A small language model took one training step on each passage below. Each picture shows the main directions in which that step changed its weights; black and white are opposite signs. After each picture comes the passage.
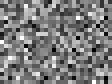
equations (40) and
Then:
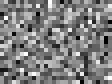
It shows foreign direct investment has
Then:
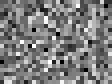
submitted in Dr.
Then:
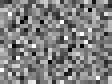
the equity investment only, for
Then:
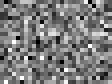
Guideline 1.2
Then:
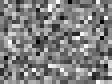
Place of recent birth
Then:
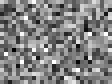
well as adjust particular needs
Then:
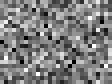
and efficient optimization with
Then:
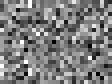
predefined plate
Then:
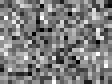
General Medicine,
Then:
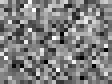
feature-based methods to modern
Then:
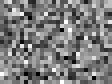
is Turabian’s
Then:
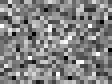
\text{and} \quad
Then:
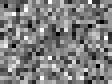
skeletal grains also support
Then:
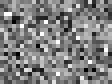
been in existence since the
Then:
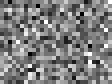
(BC) Socialisation
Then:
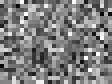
rotary motion of
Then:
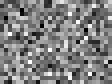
FAIRification of
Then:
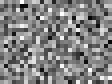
The corrosion rate and
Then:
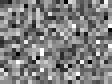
the Zone OPEN
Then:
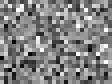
Departamento de
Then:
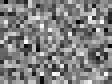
Kruger National
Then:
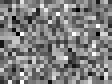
phenacyl chloride
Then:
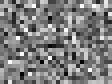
50 percentage of
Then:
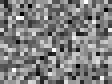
Mercuric Iodide).
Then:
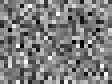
have to identify their own real
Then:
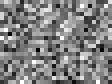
network (MVDN)
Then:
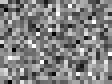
factor research design was used as well as
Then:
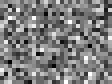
for extensions, which
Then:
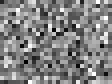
and the Department of
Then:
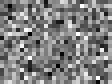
theory, when leaders of an
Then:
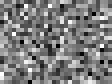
that adoption follows a
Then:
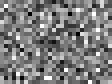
Credit Model
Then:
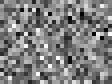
the samples with larger
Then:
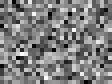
of Domestication on
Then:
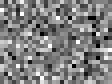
online Bangkok
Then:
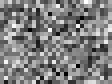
the Office of the High
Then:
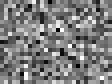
are likely to be skewed
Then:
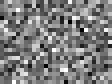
nodes with the highest
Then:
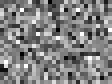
2005 he worked with the Research
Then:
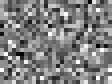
tribe. In the context of
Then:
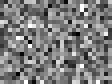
is not significant. Table 3 shows that
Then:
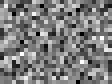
engine is of great importance
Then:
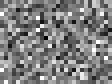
glauscens* and
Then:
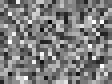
mg L⁻¹ at
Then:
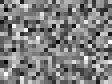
microbes conditions as compared to without
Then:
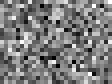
sexual activity (partial
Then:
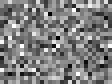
the end of the score and
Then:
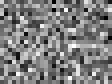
that the microcapsules
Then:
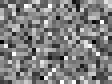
development data in Table 1 for the same
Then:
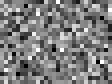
others codes related to the
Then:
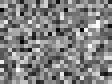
on the efficiency of internal
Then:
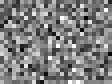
of the origins of
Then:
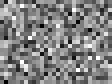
number of fruits per
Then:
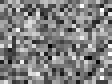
form of equivalent
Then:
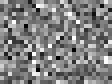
Delhi. ¹²
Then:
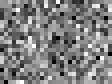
crops. Their
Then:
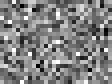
cypress green 33 =
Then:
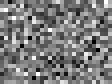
Spectrum of the
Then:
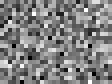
of our study. These limitations
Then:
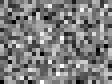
characteristics of cross-link
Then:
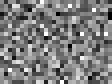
promised myself that when
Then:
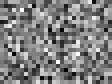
in the easiest and
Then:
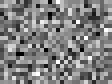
White. J.W.
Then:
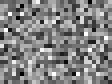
to perform repetitive
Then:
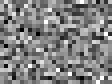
tools and technologies to promote
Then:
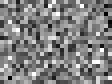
sequence (MS), these
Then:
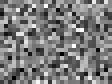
is stable and thoroughly
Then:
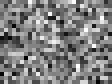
the regions Ethics
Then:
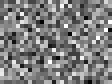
This is a statistical technique
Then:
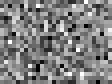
Dercon *et al.*
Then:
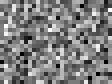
water from entering the surrounding
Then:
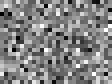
curation (equal);
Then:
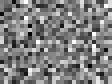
GPS to track the
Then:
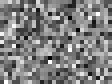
the United States government
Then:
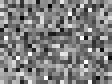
information, presumably through
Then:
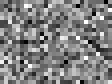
strength of recycled
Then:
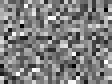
programme topics addressed:
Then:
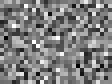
the scope of activity of the
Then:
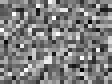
Scholars at
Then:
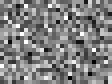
that testing and training accuracy of
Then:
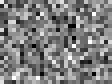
of bisphenol A
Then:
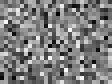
and resources to obtain data that is
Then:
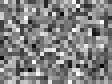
sequences into the same input
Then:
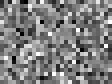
act too late, after the
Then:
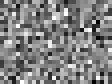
international dialogues and
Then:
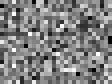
conflict situations by
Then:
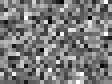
connections between the container
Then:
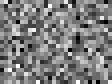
reflection coefficients
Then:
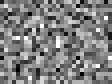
Also, SMEs play
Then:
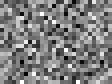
ranked first (score of
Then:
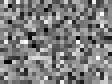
for measuring fasting
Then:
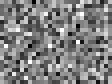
took the test by covering
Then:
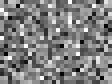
50% susceptible
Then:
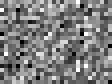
topics used mainly involved the
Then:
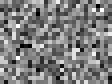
other words, this matrix
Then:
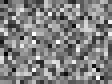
part in the programme?*
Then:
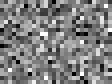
as market risk, mark-up risk
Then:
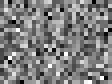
the prey species. Low
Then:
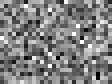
production from OPT juice
